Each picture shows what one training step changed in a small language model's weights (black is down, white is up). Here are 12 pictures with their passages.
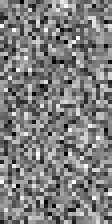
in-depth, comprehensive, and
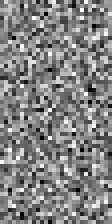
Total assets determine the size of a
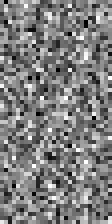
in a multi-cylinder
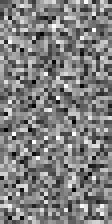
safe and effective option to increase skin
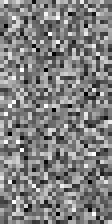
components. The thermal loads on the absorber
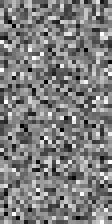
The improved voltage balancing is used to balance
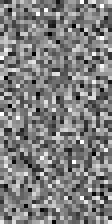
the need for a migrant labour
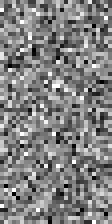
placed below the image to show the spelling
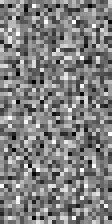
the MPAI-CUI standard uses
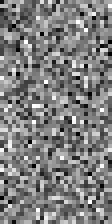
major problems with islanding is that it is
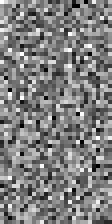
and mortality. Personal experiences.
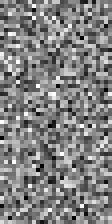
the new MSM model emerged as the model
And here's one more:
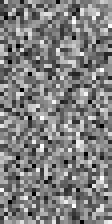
require security architectures based on trust rather than
